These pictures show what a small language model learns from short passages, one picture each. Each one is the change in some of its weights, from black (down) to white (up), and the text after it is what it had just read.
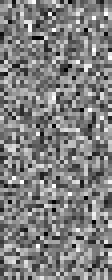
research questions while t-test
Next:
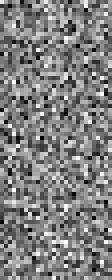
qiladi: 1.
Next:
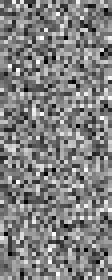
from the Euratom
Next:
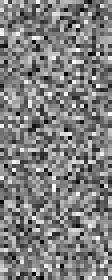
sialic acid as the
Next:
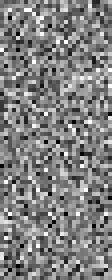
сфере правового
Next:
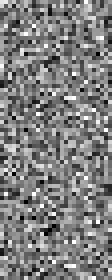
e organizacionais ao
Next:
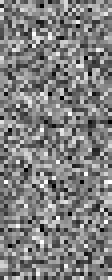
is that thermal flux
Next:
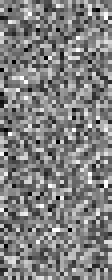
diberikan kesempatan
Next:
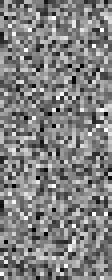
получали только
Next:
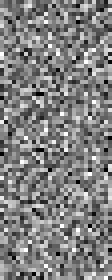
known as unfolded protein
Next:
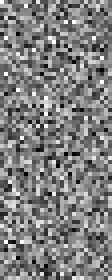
but also an interaction and
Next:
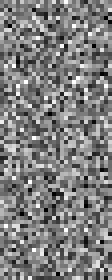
improved when capable people are
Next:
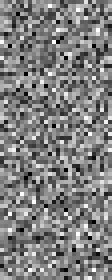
як те, що має
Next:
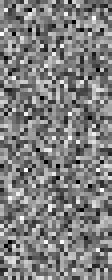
Maya initially felt
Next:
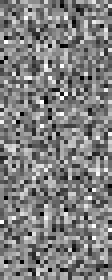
indicator (monetary
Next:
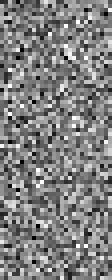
de l'outil «
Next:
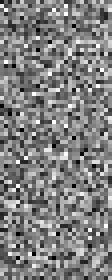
iborat. Germaniya
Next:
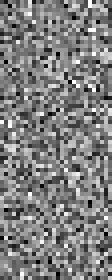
check the magic
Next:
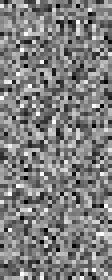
worse gas exchange
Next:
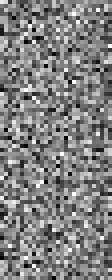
y su inicio se
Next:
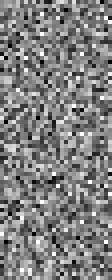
campaigns to contribute
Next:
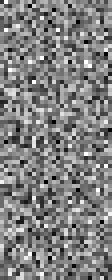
assim não podem contribuir
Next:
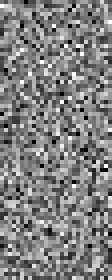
sections; preliminary
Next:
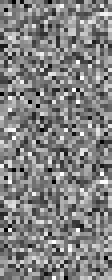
технологии могут
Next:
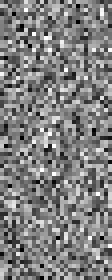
to'lashdan bosh
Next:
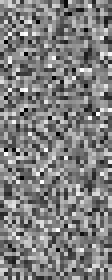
of development societies
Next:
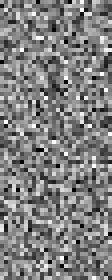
can be rephrased
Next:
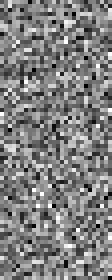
that cope with the impact
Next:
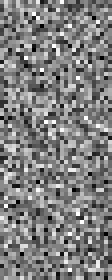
1 unit will result in a
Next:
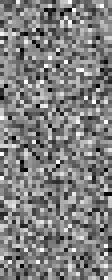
una estructura con
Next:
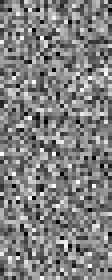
начало XXI
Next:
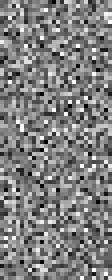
the Invitrogen commercial
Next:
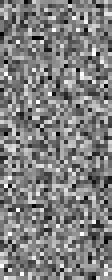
the desired tone is
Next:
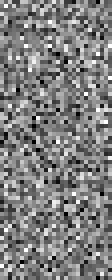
kelgusi yillarda
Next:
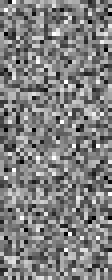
- to invent "in
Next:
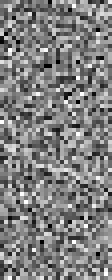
phosphor potentially useful
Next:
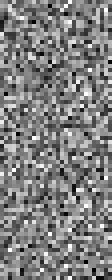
internet connectivity to access
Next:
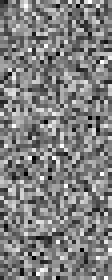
must be equivalent to
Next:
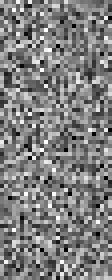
of the love relationship between
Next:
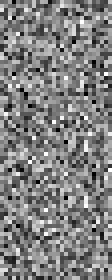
observed 32% in the
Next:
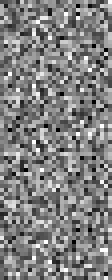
direitos dos idosos
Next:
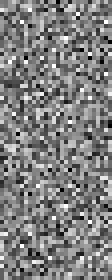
a legjobb
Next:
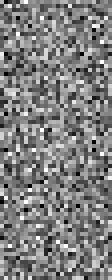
from seeds on the
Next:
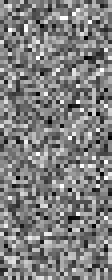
Die abhängigen
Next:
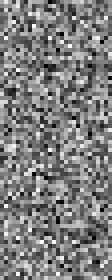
and is widely expressed
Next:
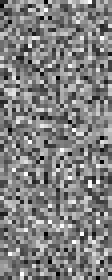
the installation of a
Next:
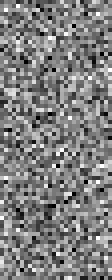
творческий подход.
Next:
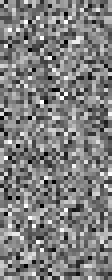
(a) dc
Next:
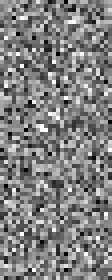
properties but also improves its
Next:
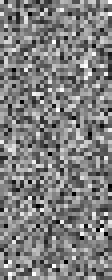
and international security must move
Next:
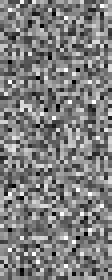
to provide high speed,
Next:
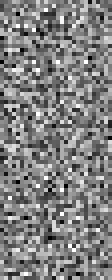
de claridad en la
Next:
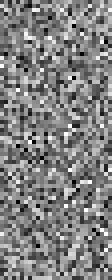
time), i.e.
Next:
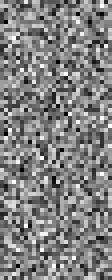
educational initiatives and identify areas
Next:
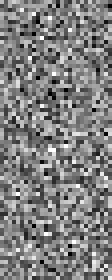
Table 3 This group perceived
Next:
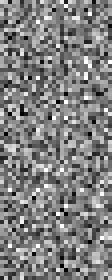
quanto acima dos
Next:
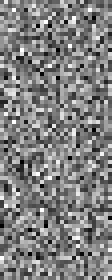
the common identification of
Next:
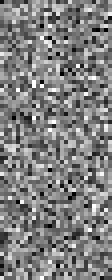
5. Даминова
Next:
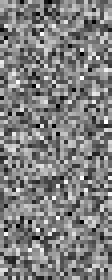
in the general case both to
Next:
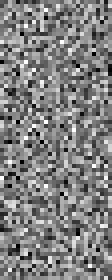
Évaluer les
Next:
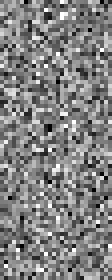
inside the trap.
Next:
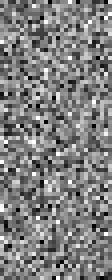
использовании теряется
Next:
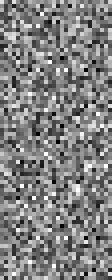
as gender, age,
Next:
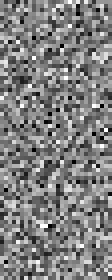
watch lessons at
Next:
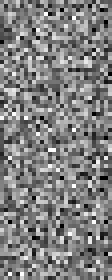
esta necessidade é a
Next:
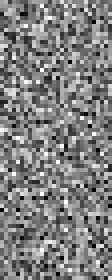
as being present in certain
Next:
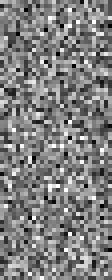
- 60 cm vTop
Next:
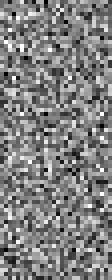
properties and performances of green
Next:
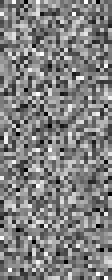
con la red internet con
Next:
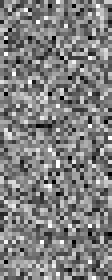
This information is the base to
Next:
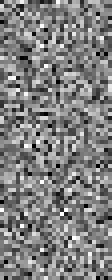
more poignant. It
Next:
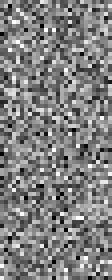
yang umum digunakan dalam
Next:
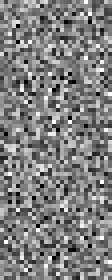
bajarish yoki qilish
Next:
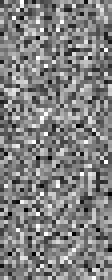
la erupción de los
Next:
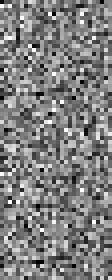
short-term memory
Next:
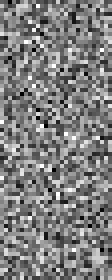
necha yil
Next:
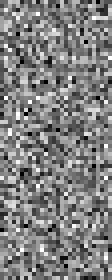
scrambling process where
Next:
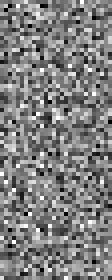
masalalardan biri
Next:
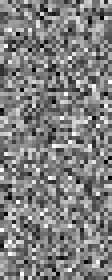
Group) and modern
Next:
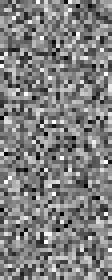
Communication. The Working
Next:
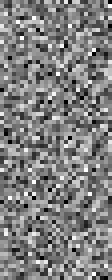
variabel independen. Dan
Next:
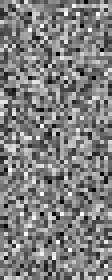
as likely to trust
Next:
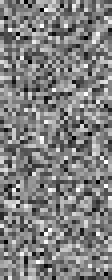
Timur. *Journal
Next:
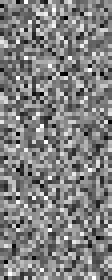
substrate, the
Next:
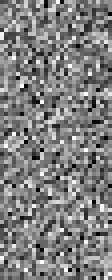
den aard van dit
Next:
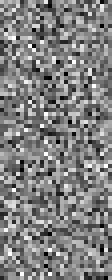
eye as a way reach up
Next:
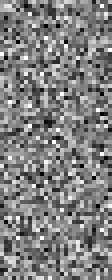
of top management jobs are
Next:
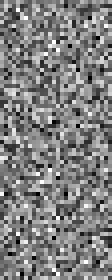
and the results of their analysis
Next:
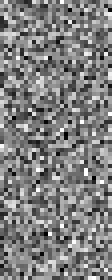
empirical study based on
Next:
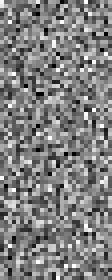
detective received an email
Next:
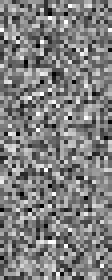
no field studies or scales were
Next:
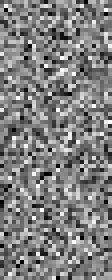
tap coefficients
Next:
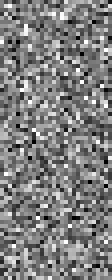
sich die Unternehmen
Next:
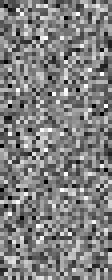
de forma empírica
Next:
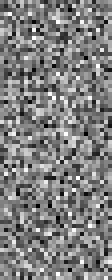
contained the media with the
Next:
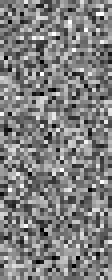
for adsorption and
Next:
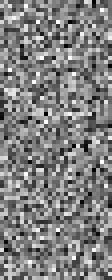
manifestation of a particular
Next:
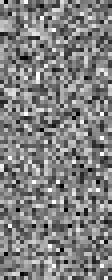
natural Herbs and species
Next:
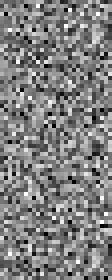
документов; -
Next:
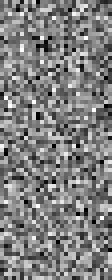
Voor een zelfde
